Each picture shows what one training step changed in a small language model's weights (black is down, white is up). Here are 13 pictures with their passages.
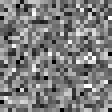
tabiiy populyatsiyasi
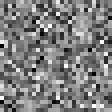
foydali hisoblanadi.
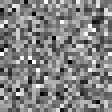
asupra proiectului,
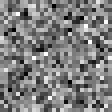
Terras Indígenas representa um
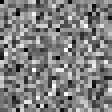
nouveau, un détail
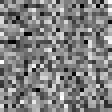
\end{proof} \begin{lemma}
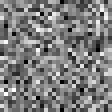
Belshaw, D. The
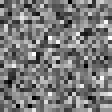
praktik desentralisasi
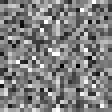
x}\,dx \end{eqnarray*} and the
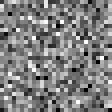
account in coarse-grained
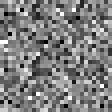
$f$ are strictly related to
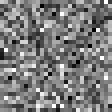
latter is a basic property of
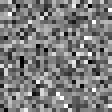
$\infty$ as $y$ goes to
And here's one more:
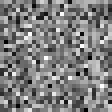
P1 and Q1 elements, respectively
